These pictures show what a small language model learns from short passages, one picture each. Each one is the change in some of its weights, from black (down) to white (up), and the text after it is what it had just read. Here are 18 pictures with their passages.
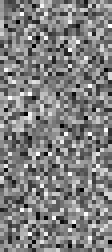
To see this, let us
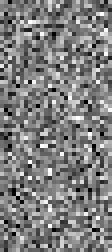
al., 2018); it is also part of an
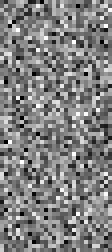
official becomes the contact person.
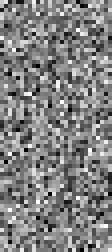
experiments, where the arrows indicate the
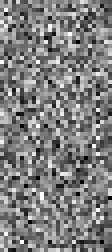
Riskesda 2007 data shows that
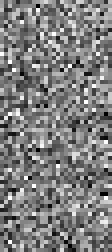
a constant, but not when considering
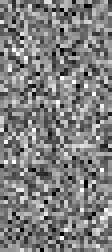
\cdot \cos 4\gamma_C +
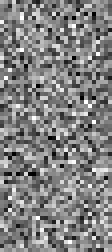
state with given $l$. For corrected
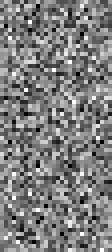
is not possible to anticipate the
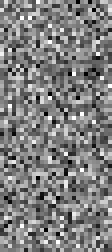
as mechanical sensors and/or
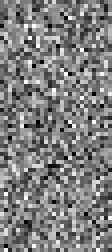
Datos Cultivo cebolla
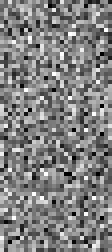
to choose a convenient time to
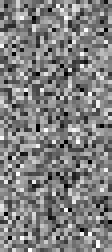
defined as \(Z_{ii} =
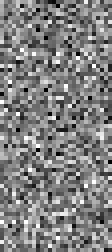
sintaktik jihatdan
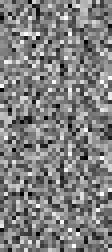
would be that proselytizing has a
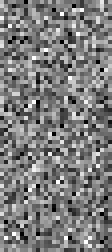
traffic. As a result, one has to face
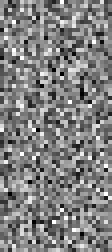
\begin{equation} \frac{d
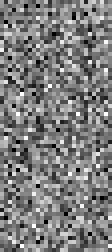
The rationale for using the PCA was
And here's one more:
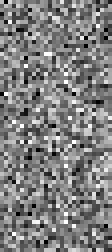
services. In some cases, users can
